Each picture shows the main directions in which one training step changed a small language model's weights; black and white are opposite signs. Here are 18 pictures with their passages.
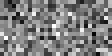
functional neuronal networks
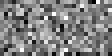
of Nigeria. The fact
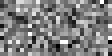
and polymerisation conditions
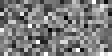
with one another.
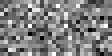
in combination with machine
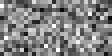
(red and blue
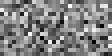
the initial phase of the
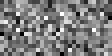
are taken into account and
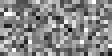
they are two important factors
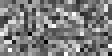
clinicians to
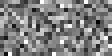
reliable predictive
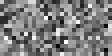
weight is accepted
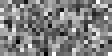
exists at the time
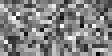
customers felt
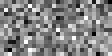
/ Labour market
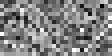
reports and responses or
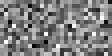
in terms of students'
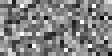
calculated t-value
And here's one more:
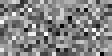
sufficient polyP storage for
